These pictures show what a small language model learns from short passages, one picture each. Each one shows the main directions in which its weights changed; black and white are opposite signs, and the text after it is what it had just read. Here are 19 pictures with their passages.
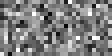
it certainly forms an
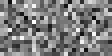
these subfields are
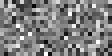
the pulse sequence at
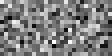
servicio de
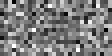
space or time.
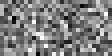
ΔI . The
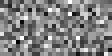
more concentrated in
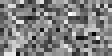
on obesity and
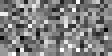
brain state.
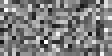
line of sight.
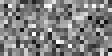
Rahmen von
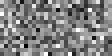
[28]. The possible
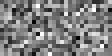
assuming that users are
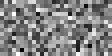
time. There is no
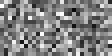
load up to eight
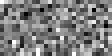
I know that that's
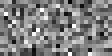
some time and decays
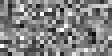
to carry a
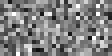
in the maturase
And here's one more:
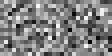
dimer structure with one
